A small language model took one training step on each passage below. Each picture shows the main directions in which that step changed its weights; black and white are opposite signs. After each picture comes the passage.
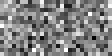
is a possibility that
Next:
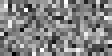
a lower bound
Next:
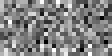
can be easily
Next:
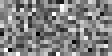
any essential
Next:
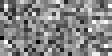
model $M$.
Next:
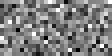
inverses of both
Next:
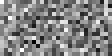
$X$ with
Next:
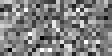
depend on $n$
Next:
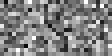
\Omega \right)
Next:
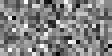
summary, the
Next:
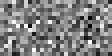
If $\mu$ is
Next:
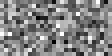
to the whole
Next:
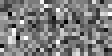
general pinched
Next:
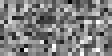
our computation.
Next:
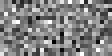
$$ is exact, we
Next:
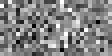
of a connected component
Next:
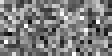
$(*)$. It follows
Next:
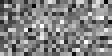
at the points of the
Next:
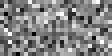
using the fact that
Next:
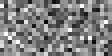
of whose sides
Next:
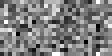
we would
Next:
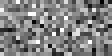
made up of
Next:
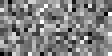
certain lift
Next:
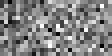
the existence of a
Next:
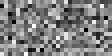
of general type.
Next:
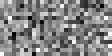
an irreducible
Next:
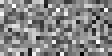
\] Then, for
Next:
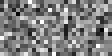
< K \le
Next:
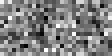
as the constraint
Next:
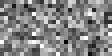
that $\ga=\de
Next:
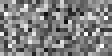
assumptions of Theorem
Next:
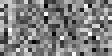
is that the smaller
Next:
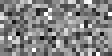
basis. Hence, by
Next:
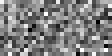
$H$ is a
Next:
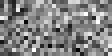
parameter domain with
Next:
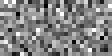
verify that
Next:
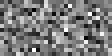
\setminus B:$
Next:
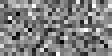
estimation of the
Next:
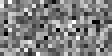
the 3 and 6
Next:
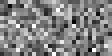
The question
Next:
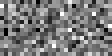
number of ways
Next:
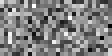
be independent from
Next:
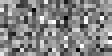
is almost
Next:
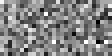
$G$ is
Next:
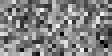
are called Satorian
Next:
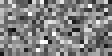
\Z $ yields
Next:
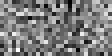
do so. We
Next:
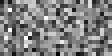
consider: we can have
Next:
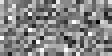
$x$ to
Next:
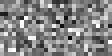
the union bound,
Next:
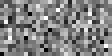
that he mentions
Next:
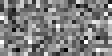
complex over $K$
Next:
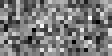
the integration operator
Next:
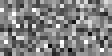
The product in the
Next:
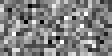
$\di Y$ as
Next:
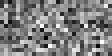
the proposed
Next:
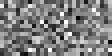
of sufficient condition.
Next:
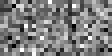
We shall now prove
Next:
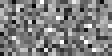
gradient of the
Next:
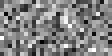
equation [23]
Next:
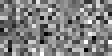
a group. With
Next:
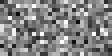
noticed in
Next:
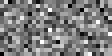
\rightarrow E_r
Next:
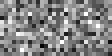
a linear combination
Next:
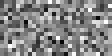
probability $p$.
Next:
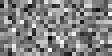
of $u$ at
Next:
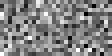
optimization problems with
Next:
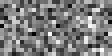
given $\epsilon >
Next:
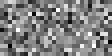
countable rings
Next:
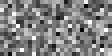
The solutions of
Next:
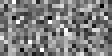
is corollary 7,
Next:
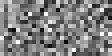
and $\a$ is
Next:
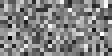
embedding of
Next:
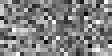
a stationary,
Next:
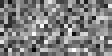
the aspect of the
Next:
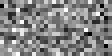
of boundary conditions,
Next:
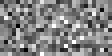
{\it monoid
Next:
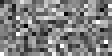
we consider $I$
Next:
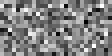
connected graph of order
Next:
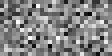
to ask how
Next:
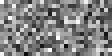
$t \mapsto
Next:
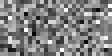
with $x\in
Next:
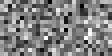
1: Tightness
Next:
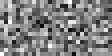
the first time, a
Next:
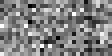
A. Defant
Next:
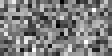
use the notation
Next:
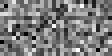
showed that the number
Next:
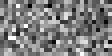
example confirms
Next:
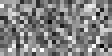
numbers of edges
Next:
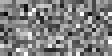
clear (but
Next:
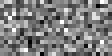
an operator ideal,
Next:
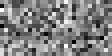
the multiplicative character
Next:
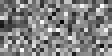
a finite direct sum of
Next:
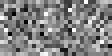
main idea of the
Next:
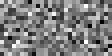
\otimes V(r
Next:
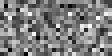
gap condition of order
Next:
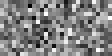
particle can either
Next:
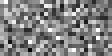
depends on the
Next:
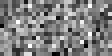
minimal exponent
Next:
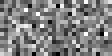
of Kato
